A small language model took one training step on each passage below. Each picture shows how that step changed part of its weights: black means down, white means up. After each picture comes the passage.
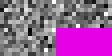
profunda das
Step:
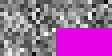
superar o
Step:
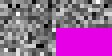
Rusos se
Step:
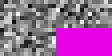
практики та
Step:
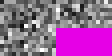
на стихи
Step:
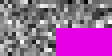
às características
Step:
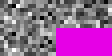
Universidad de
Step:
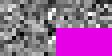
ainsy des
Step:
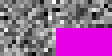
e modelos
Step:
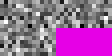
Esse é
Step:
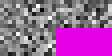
eficaz de
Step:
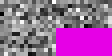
a través
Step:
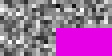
oldin qayta
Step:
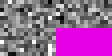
Notes on
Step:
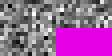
Під час
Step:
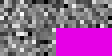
y mínima
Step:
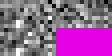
sowie die
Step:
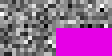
Estas medidas
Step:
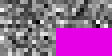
26 тасидан
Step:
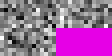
в которых
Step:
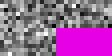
impactado na
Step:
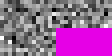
этиш ва
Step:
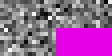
de formación
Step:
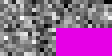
de hierro
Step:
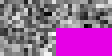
por la organización
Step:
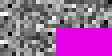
duzu bu
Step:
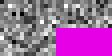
should not
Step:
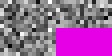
// А за
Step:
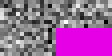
que tienen los
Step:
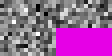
Abierta ha
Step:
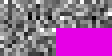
terjadi dalam
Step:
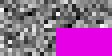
- и мир
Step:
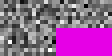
Тільки до
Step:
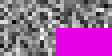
Este trabalho foi
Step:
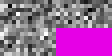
Rasa 1
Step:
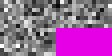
metro de la
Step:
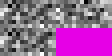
iç içe
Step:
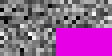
fost creat
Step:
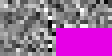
ustaw z
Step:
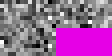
and the use
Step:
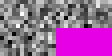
la politique
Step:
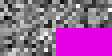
N. et
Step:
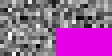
education system
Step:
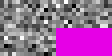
etc. Among
